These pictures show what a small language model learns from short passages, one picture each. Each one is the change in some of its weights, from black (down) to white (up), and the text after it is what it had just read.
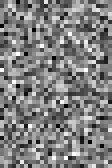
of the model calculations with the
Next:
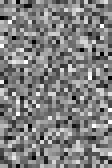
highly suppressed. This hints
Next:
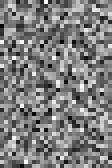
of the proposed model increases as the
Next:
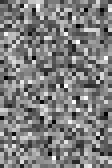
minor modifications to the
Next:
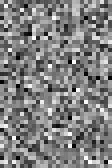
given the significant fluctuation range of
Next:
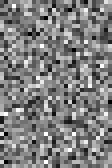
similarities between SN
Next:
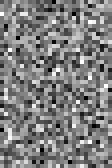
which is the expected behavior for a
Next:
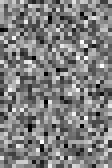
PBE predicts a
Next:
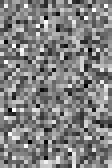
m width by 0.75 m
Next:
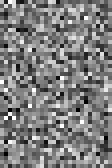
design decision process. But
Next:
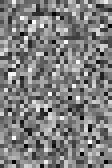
K.This temperature was chosen to
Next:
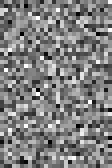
each sub-system is in
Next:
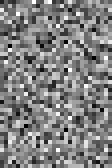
my supervisor
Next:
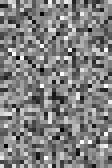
native bulk structure to atomically
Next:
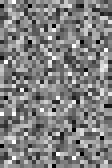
approximate integral form. For
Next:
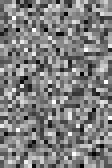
close to the conformal transition
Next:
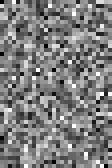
of this voltage, which
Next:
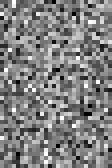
which increases remarkably ($\sim
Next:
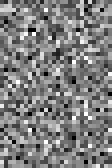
and heterogeneous.
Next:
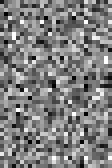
(the edges of the beam
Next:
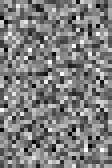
management. The dependent
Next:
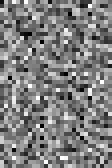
requirement slightly as follows.
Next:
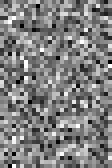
Lorentz sphere was
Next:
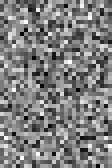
initial values are not confined to
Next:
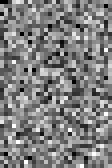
after the substeps:
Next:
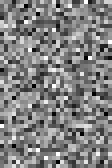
several representative papers with
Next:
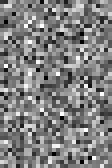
and 2, we see that
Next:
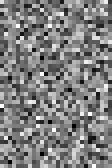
the values of the measured gain
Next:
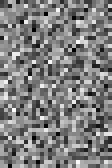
resulting optimized structures were further
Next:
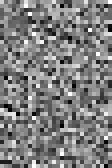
multireference approach for
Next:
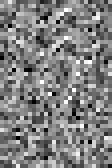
band and $\eta=1$
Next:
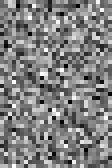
parameter of interest. The CRB
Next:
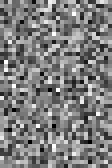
that this random distribution will generate a
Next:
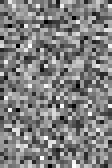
a side remark, note that
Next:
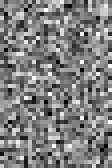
random number $n$ of
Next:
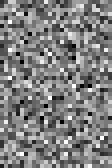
model should be proper to describe this
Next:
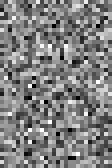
residual foreground bias will
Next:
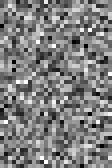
of the standard models and their
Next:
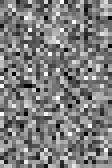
of absolute mismatch
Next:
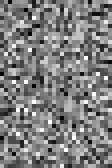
spatially localized, they do
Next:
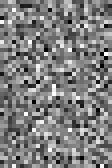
practical limitations discussed above.
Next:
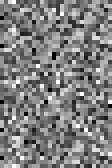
does affect the event characteristics
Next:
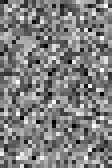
and the fact the star formation rate
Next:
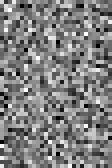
give a similar bound. 2)
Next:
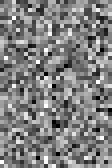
band absolute magnitude. To
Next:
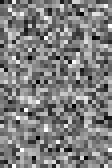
oxygen anions, instead
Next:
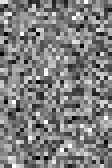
circumvent this problem is
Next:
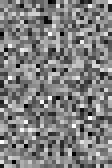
which not many are expected to be
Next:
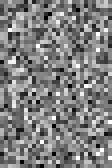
over $S_\rho$ that
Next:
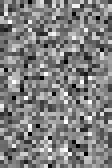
$\bar\psi$. All this
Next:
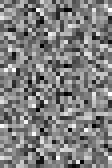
# They'll
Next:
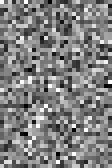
an adaptive quadrature
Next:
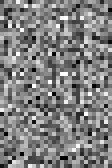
+ \mathcal{J}
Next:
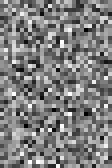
streaming recognition
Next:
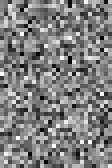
glueball state and then
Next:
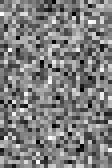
which is due to a combination
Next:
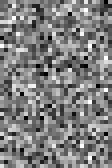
disk is assumed to be a function
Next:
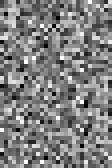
we built an 18 channel
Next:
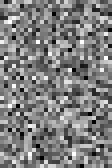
To generate the disk spectrum, we
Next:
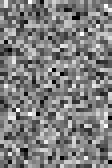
halo) for either set of
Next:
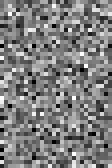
that occurred between 2008 and
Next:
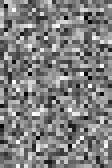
thesis, Yale
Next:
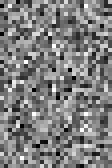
on the horizontal axis over
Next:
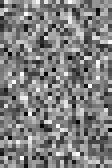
in sleep mode $>$
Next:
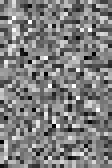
difference to RAVE would
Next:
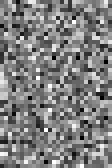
the pillars of modern
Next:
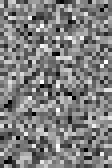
optical and 22 GHz variations
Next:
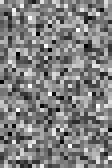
of the original Hebrew
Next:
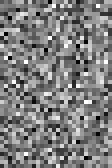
$0$ $\rightarrow$
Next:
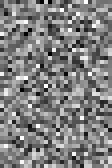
we observe a supression of
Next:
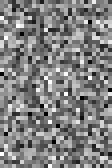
are marginally consistent with the
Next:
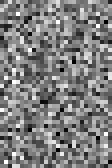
valid. The optimization procedure is
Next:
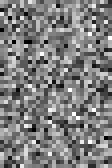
predicted value of $\eta$ at
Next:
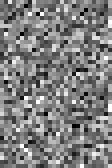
the bolometric corrections is
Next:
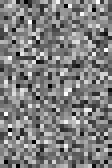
encoded -- inference
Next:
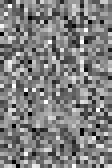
then % exploited it to derive
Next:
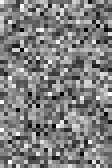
same design point }% %
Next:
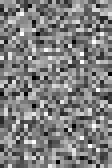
us consider the following series of
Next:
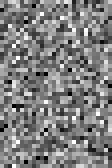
net charge is zero. This
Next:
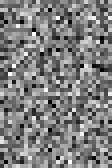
Spring, MD
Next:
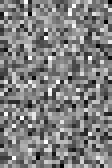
in linear relation. For longer
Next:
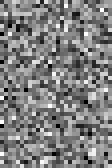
on the water-dominated
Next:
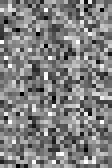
and effective detection technique for neutrino
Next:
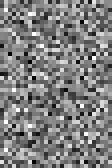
robust results; we use in our
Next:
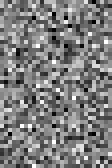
that had shown success previously:
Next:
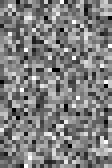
of directed movement,
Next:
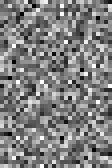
second, third, and fourth
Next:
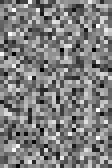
computing architecture
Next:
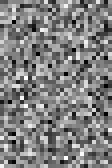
galaxies could also have been characterized
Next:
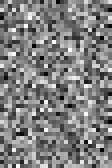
and Stratou,
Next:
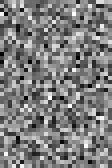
of this function to measure clustering
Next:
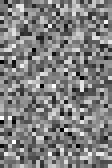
has shown an initial increase on increasing
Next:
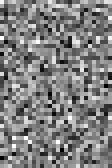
a linear equation with slope
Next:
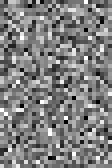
configurations. Note that under all initial
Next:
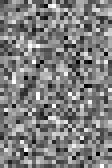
$\langle s_p,
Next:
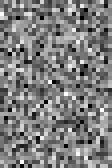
double exchange interaction in the
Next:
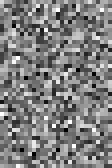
for each filament is calculated
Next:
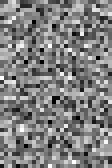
has been applied to the study of
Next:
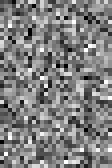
in Personal Culture
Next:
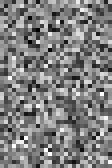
projection, being replaced
